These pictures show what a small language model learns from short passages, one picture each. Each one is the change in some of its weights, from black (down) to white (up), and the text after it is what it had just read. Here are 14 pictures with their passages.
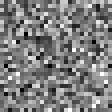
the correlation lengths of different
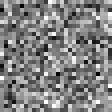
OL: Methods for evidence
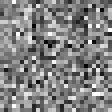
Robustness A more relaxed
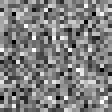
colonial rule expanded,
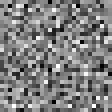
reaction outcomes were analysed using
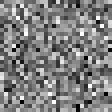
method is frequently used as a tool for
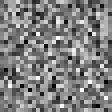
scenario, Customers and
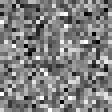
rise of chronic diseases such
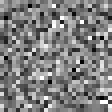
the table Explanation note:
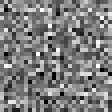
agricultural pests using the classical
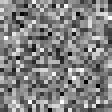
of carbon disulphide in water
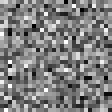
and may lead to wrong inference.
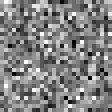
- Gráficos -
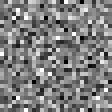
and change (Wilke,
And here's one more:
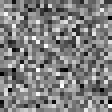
to both horizontal and vertical
